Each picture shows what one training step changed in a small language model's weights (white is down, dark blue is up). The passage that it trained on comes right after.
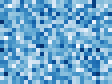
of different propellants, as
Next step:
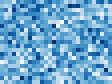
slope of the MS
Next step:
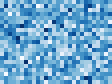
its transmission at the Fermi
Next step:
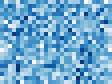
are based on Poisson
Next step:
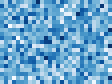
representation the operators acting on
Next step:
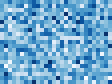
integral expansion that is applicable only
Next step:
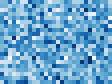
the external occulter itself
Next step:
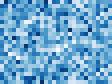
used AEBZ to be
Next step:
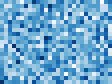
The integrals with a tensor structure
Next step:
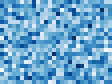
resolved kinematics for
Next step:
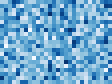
\langle b \cdot c
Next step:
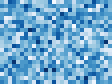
this portion of the calculation
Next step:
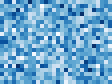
independent of the exlcusion
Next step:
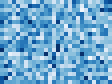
future research to make progress
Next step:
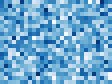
the median to the
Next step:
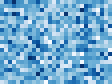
simultaneous analysis of data measured at
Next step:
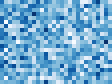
variation cannot include the effect of
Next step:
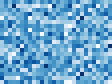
and its thermodynamics}
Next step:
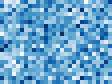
them without any information about the
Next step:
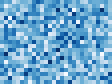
Therefore, the control signal can be
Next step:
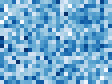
greater than a given threshold.
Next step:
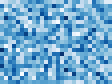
where transceivers are associated
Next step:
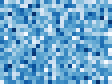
source for the spectral counts
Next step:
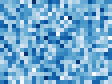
Note that the requirement $H
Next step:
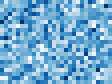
implications of introducing
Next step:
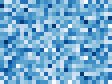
cases with and without quantum effects.
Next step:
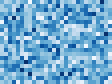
schemes (WP14),
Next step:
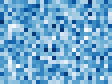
intelligence, particularly
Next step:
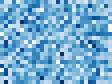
through device design. This has
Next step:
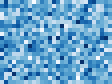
which effectively increases our optimization domain
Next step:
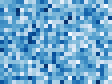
potentials. Although, one
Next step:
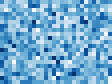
that almost zero modes of the
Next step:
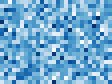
Release Rate of
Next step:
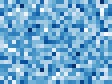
Mathematics and
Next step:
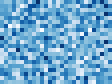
on, a full review of
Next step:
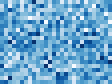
individual species. First,
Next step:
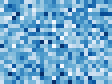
the possibility that these discs
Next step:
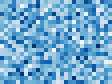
of the United States
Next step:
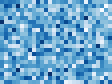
instability to stablize
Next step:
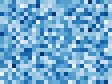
of the PMF on the
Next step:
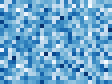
2001) in the larger
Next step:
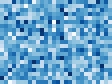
nonrenormalizable contributions to
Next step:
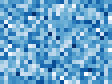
product will vanish due to
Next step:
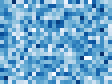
were unable to find all these
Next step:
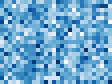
learns to counteract the
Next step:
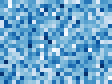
Phys. Rev. Lett.
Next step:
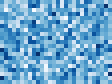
that a system is in equilibrium without
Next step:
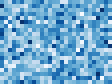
terms in the equations of motion.
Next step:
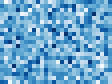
all fermion-number
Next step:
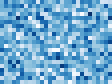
micron-sized and
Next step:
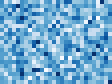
high value stems from the low
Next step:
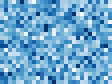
also measured the magnetic torque
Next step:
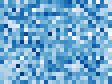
the calculated data is carried out
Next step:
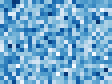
\over 8\alv
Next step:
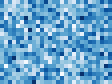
our deployed system for an
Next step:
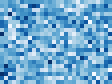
quasi-equilibrium but cannot
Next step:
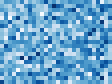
it can be extended (\eg with
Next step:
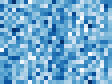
\cdot \delta /\delta
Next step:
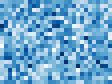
a network system as depicted
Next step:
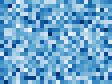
respect to the background field. We
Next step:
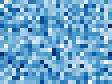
constant quoted in the
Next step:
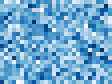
how robustness will change as
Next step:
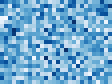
\hline \textbf{Fully
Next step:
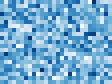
or two papers, which shows
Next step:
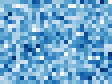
tried to explore, both
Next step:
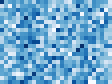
Institute of Science and Technology,
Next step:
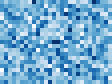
of $A$ population in the
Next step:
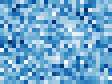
is sub-Keplerian
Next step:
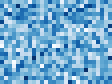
large enough wave vector $\kappa$
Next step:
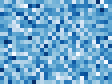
to an SZ survey for
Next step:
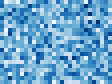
stars; while helium is
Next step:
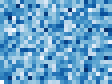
the electromagnetic potential. For other
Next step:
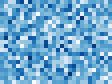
and nanotechnology. In
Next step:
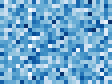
(see Appendix A.2).
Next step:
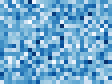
controlled cation disorder may
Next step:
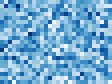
among monoclinic and
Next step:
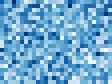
\cite{Sha} and
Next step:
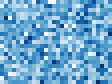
on the superconducting mechanism
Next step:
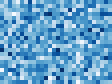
the original flattened input vector
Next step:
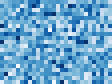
a product into microservices
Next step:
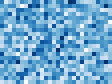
same type as arguments
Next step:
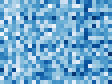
gets loaded in the
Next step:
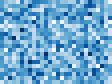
free energy would include also the changes
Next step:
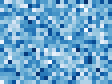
to appear at energies much lower,
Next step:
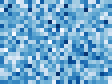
correspond to cliques ($\beta
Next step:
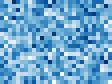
compactifications is that
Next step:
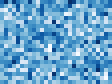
\citenamefont {Yao},\
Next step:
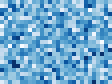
that now hampers
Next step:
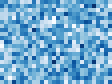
possible 24 $\mu$m
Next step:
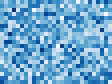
the active modes in Figure
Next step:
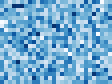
mass and radius of a NS
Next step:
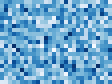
The four-dimensional Gauss
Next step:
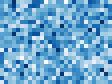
{\it effective radius} of the
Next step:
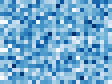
of the EARS model are
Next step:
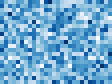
measurement time. In order to
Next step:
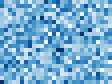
and J.J.V.
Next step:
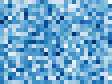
namely (using a
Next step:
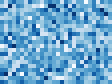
$K$-matrix (in the
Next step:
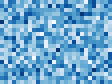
theory side only diagrams
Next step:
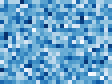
frame their conclusions in observational
